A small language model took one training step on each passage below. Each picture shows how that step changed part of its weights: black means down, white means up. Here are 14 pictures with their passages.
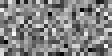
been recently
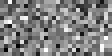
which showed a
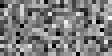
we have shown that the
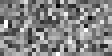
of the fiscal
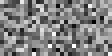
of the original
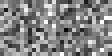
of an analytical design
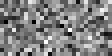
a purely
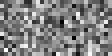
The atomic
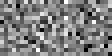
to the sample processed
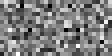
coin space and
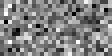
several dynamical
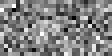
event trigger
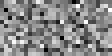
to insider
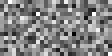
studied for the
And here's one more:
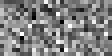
Cu Kα
